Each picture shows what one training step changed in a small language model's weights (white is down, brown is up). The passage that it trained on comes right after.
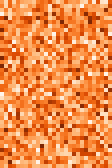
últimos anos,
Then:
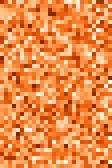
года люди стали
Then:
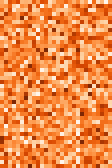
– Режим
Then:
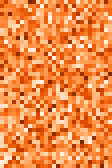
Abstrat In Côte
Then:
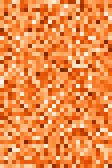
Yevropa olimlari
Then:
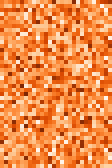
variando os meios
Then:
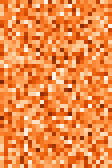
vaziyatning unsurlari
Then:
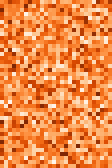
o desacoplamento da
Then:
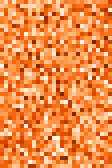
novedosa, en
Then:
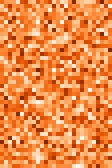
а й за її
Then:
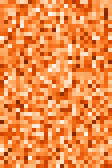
моллюск или
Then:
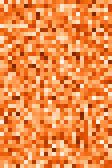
на уровне отраслей
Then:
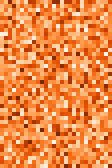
Amonova G.U.
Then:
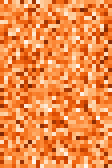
Teaching. Oxford
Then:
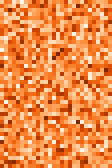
fin du XIX^e
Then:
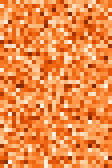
(annexe 2 et
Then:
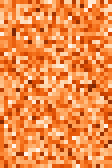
compose, en premier
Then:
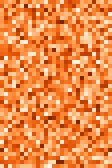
spo- ru,
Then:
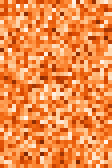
pH, maior tempo
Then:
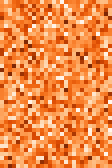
sistema. - Diseño
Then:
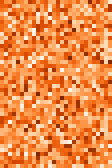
today's society,
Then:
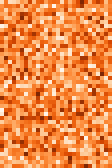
O'zbekiston ilm
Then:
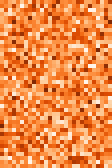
Shu munosabat bilan
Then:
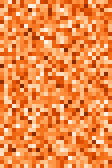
що раніше було
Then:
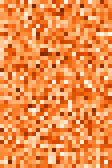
passou a ser vista como
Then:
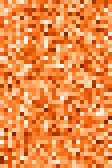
т. д.; запись
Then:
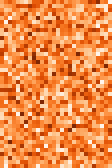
expérience dans de
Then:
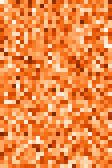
¹⁰ Xenakis
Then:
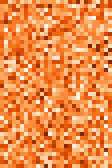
of Knowledge*.
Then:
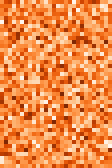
del Comité Ético de
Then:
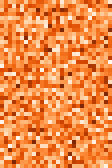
(based on the
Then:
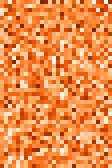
пар влияет
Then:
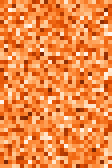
répliqués. Il a
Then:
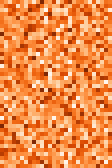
bo'yicha oldini
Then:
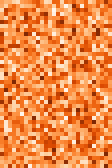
etish. Internetning
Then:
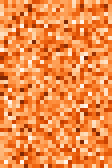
Silva Gomes et
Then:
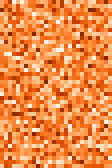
(more heat
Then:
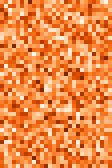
se encontraban
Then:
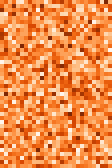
integratsiyasi asosida
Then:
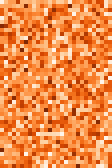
and economic variables,
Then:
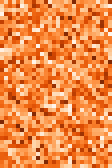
is a priority task
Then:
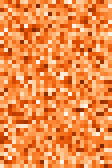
boshlang'ich sinf
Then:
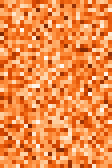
Mecanismo de
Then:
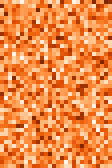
biri hisoblanadi.
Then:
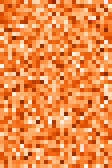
ou confirmada,
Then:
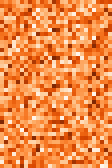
werden aufgelistet,
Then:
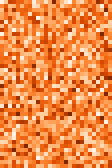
qiymat ma'lum bir
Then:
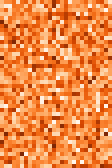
a crueldade, há
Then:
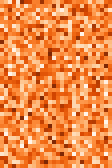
les résultats,
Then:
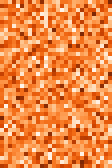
linear jika
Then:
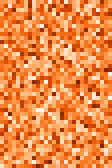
de 56% que estão em
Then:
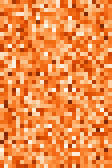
қарши кураш
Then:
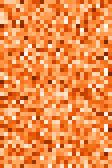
84. Tröster
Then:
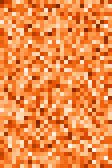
redes sociales forman el
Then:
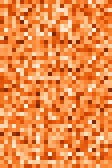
and Behavioral
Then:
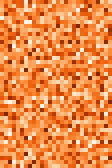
pena de prisão até
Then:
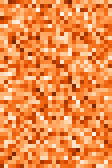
role in the development
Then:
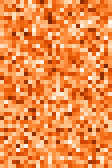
d’aver appreso
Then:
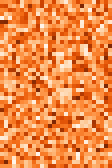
é derivada de duas
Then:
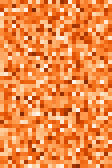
que comparten intereses
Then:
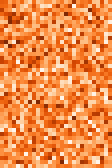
sospesa perché
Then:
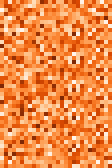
к исходному
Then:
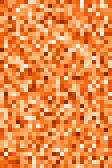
Disponible en:
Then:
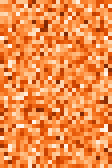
творческой и
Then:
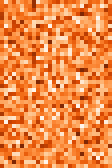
de efeitos adversos,
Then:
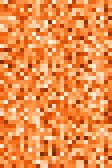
davlatining tili,
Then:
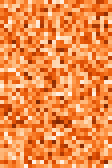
como a ecologia
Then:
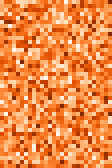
objetivos de calidad
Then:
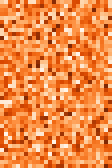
ishini tashkil etishda
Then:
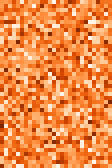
x 1 Datum:
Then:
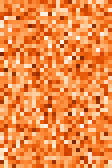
modal kerja dengan sistem
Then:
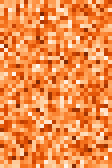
misura diversa. La
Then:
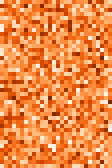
organ tomonidan amalga
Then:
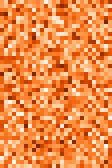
da Especialização em
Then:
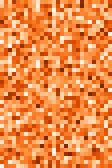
interessante informatie
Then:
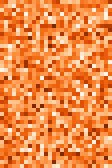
die mechanische
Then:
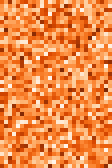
qualitative methods.
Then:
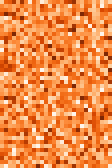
víctimas o
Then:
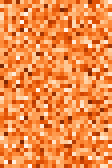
and quantitative
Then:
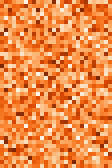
diabético en el
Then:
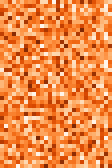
та військовій
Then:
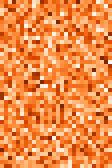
тому було прийняте
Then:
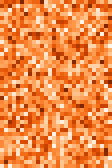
use effective
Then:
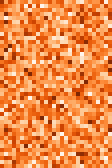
chiqqan kunlari
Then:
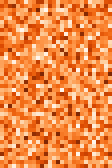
va strukturaviy
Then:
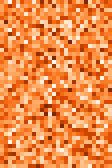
et déplacement), dans le
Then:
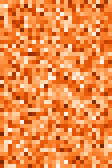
en bourse est un
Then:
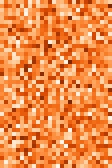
consolidação da
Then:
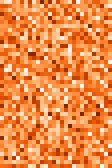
obtener sitios para
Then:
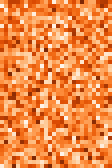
o estatales. Pero
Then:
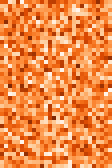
de outrora, por
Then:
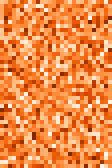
adalah penerapan
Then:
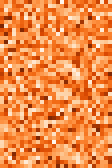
que se mantuvo hasta
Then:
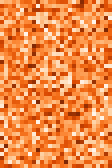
qaysi biri sizga
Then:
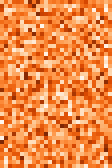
olim — Mahmud
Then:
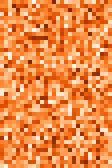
mahalliy avtorlardan
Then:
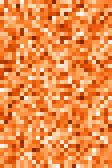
desenvolvida por
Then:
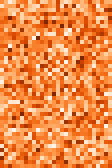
kadrlarini qayta
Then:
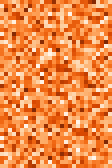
développeur et ses
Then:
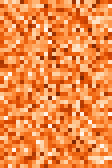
met betrekking
